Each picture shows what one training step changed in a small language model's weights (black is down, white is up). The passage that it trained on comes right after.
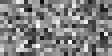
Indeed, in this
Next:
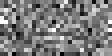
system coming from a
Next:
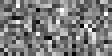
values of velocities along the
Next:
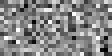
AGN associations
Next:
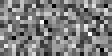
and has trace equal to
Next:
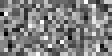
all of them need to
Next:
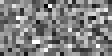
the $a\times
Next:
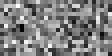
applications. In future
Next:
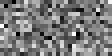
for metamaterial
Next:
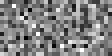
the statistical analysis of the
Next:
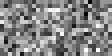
using the detection methods described
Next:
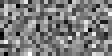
positive constant which may change
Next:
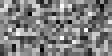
line and the solid red
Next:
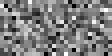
vertices have valence $\geq
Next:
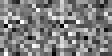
and we draw our
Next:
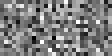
are equal. We will
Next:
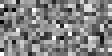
X and Hong,
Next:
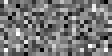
effective block-diagonal form
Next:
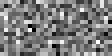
region found at positive
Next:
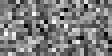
muons and
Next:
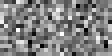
National Science Foundation through
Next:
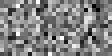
that indicate that these sources
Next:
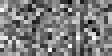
topics in the
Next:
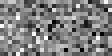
$M$ is a
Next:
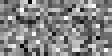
This is a very different
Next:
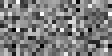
charge screening originating
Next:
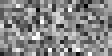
generally improves. For
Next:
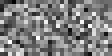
quantum groupoid denoted
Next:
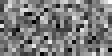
men (mean age
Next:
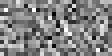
of disc oscillation
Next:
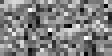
c | c | c
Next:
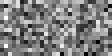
is found to be
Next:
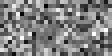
can be extracted from
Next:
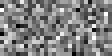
range of the original
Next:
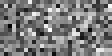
variable $y$ that
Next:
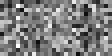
hence the corresponding trajectory
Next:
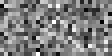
temporary labels
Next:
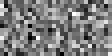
computations rest on the
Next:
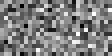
always an assumption to make
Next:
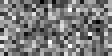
or by $\hbar
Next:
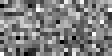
1. Summary
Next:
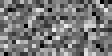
system to write the value
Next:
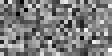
of the 2-form
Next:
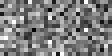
under the excitation of two
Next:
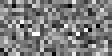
saturation fields are higher
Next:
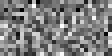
the following example.
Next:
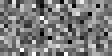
consider for each $n
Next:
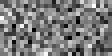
iterate according to a
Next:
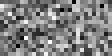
a solution, since it
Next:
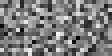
a key role in
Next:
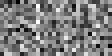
the geometric definitions of all
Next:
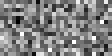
its most central nodes.
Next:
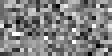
current. A driven
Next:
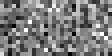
the plaquette
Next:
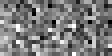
Zariski locally
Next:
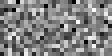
completeness, we provide
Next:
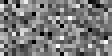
with $n$.
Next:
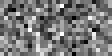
all solutions to the
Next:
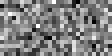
in double layer high
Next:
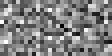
be viewed as its
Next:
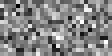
when Bill got
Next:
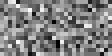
M$ since the number
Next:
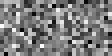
distance between $M$
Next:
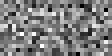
contribution $U_\infty
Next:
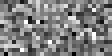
we denote the associated translation
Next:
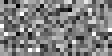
data, international
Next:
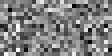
orbits responsible for
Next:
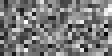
following statement concerning local
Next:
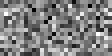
is defined by formula
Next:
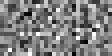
the probability at the left
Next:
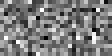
Close to the
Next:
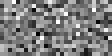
$F$ denoted
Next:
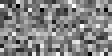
H = \langle x
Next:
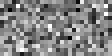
For channel feature learning,
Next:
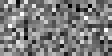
0. $\halmos
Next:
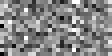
Group], Phys.\
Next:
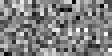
system, consisting of 4
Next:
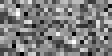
is also true for
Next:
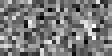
has to use the
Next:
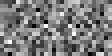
\imath ny)$,
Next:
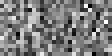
the condition that expansion of
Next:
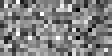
screening based models and
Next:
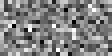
worth exploration
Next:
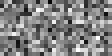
& Meaningful
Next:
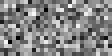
of copper and
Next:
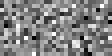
GBFs &
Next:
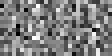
the result of the multiple
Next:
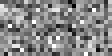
3 discusses how we
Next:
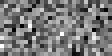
access to properties of the
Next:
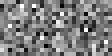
necessarily $\mu$ is
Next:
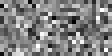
respect to said behaviour.
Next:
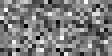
and with single parton
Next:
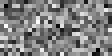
are interested in determining a
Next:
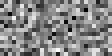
is that this would give
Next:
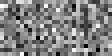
the heat dissipated
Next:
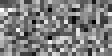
exponential random variables.
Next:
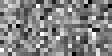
determined by the splitting of
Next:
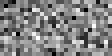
reduce this more general situation
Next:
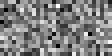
is, by definition,
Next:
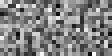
the half-width of
